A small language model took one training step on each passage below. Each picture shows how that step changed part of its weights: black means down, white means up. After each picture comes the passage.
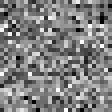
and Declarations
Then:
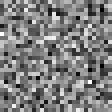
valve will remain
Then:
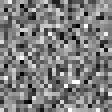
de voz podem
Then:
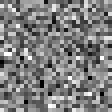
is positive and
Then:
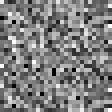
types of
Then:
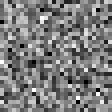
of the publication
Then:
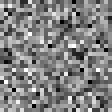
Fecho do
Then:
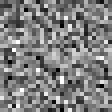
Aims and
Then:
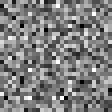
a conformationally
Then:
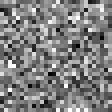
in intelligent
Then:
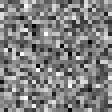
to describe
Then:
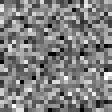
or another
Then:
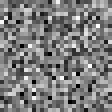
of glucose
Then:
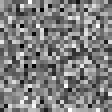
degree completed
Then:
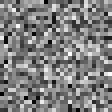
is obtained for
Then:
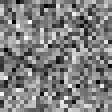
Oil and Mining
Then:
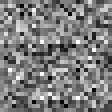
o caso
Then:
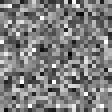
more detailed
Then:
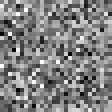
During data
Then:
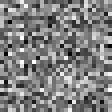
obtained from a
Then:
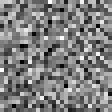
control de calidad
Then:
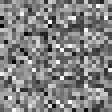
financiación para
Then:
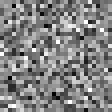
leader to
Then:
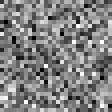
BCVA value
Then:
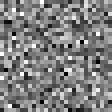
ratio between the
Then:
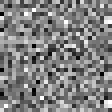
a total or partial
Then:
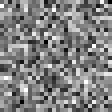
the reliability of
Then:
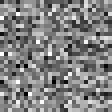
it was found that
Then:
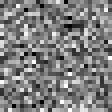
to ensure the
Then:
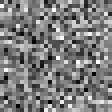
the concrete at
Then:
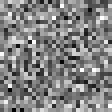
va boshqa
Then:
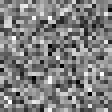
efforts in
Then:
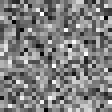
up and go,
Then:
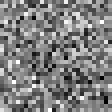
be defined.
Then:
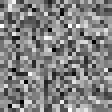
of TB. I
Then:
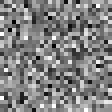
the Deity on
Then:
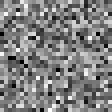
they transition to an
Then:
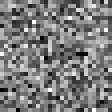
perish: what
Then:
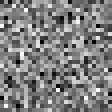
systemic lupus
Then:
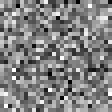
a profissão a
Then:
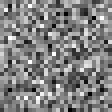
yang terdiri
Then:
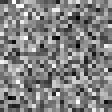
bu belgi
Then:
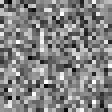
XV e il
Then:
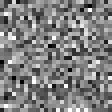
in managing this
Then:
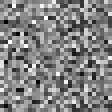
Salari S,
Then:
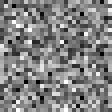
you and your
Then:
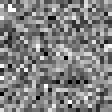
in order to
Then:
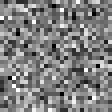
system Frag.
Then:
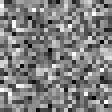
las preferidas
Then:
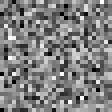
rest participants were
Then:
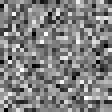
regulamentação para
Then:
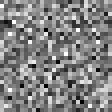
MSA and
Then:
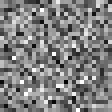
3 Diciembre
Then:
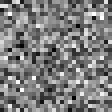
reduces the
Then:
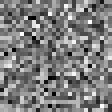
rede Fig. 2
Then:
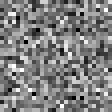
climatique qui
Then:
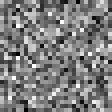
as charcoal or
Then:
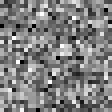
abatidas para
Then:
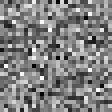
Association –
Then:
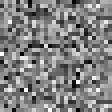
2. Bahrom
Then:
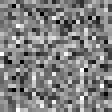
yetuk va
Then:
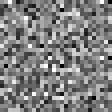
and roots were
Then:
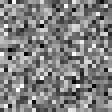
la cuarta
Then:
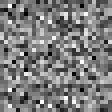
named after
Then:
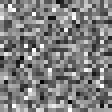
in Figure 3 and
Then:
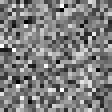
MPH University
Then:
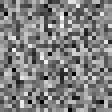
are more likely
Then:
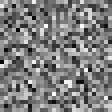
. Undan
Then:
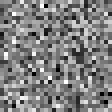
\pi \mu
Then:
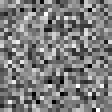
Application of
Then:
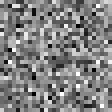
QKD works
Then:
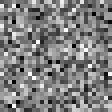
nexus with the
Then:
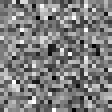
sentido, o
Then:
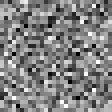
occurrence in
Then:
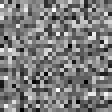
the study are presented
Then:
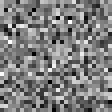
and assistance in
